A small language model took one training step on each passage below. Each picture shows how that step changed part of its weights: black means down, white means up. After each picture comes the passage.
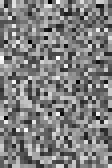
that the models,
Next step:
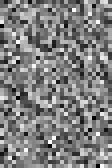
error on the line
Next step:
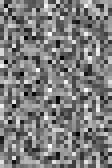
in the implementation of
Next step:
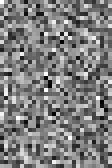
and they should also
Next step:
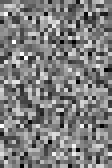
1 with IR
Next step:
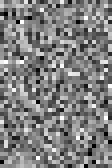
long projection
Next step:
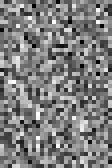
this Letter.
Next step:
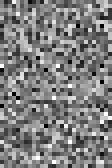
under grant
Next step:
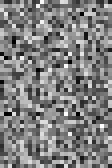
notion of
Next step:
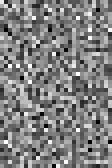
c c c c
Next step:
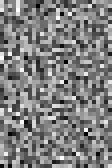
development as it
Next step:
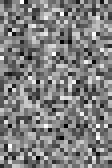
are described by the
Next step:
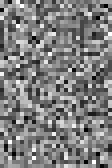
r we have
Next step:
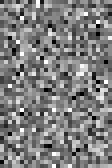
Cr Lo
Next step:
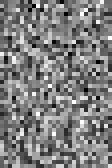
the LSTM
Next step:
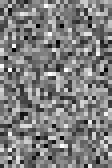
While in the interesting
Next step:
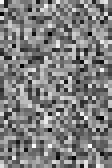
of the natural
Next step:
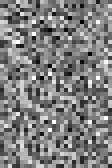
momentum does not
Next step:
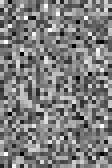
in systems of rather
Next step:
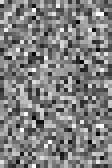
of laser
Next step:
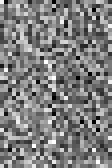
other in this
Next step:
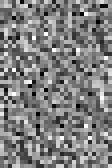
mask and hand
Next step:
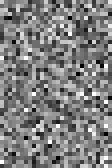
has operations in
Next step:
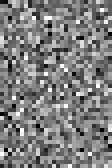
i) The
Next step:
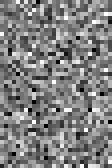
particular settlement
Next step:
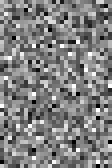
tank and the
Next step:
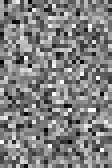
exact value for the
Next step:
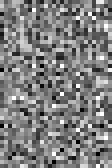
us to analyze
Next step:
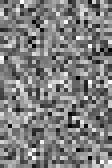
it a major global
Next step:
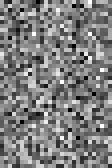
of power system can
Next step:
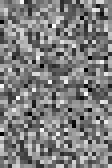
with CRSP
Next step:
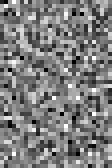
Figure 10 -
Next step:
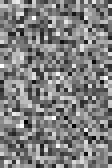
written as the
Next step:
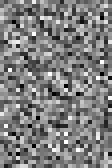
These states split into
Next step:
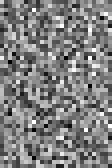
type. This particular
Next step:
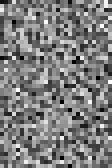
pressure of 5
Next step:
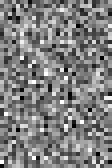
were proposed by
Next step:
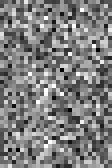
previous section), and
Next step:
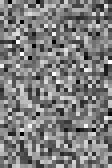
chain of order
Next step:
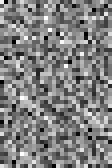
no change in
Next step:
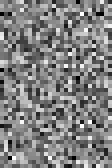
to open to other
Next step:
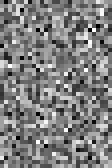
Journal of
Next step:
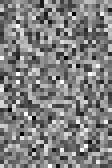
purposes. In
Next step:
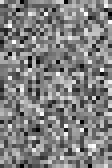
approach aimed at
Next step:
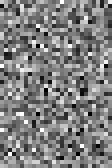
editor es
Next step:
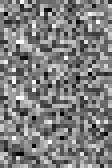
coupling for our
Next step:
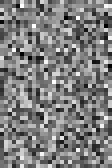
organization form of
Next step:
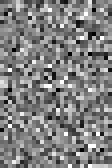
farmers should
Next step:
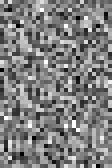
to hide the
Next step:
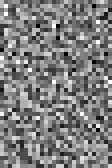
focus on the
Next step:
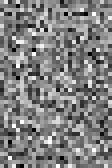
all spins,
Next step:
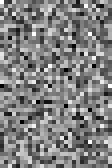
of those greater
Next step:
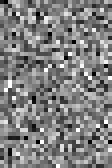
The merged
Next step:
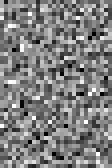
father who
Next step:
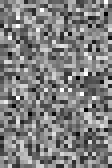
in Chapter
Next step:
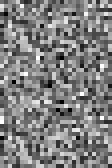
successful growth for
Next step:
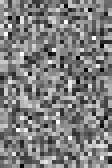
with or without
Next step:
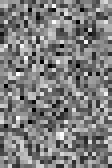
teacher at
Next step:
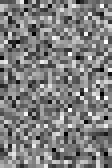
These equations reduce to
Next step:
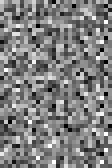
data very well and
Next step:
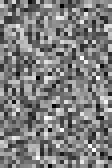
among the single
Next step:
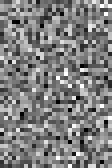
alternative scenario
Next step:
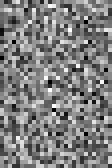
as Fig. 1
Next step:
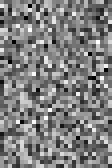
form (H,
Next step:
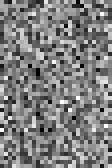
of public services at
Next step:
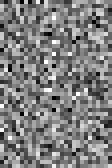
C in large
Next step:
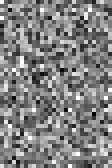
stock market,
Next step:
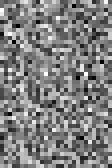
storage layer
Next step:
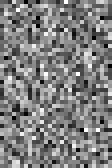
drawn from
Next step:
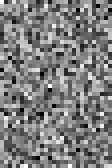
a class of
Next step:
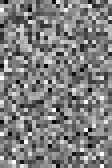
be defined as in
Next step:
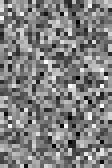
trends in
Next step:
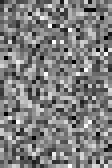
slightly higher
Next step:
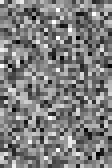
rates and their relation
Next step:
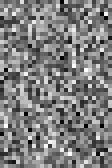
cells, with
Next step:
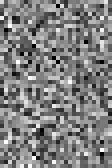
and find out the
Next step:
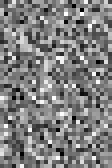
rotation speed of the
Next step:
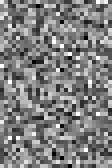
chemical potential and
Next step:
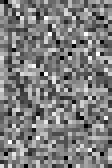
The analysis of
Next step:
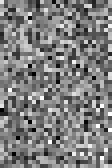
could be a
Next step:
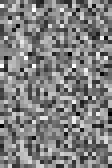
standard tool to address
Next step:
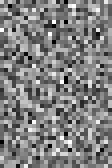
value. For
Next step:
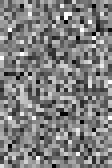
are engaged report
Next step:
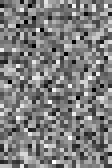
and trails
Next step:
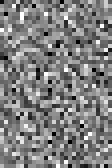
The bottom panel
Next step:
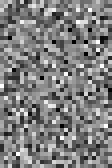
wave propagates along
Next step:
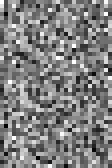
interviewed note that
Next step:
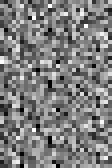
Inc et al
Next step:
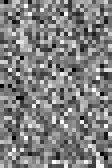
some correlation function
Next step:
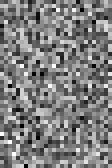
at a short time
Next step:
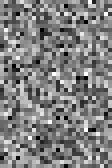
mixing properties can
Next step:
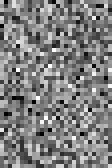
the substitution
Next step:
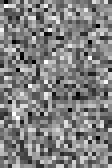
A molecular ion is
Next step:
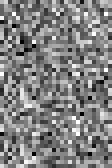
enhanced scalability
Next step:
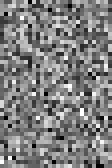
condition for the
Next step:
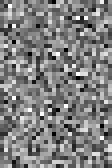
happens when
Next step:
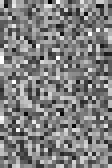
that the success or
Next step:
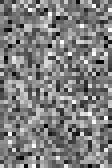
the cooling
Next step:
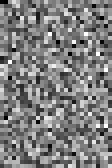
The values of the
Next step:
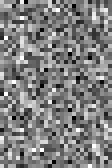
modernize their
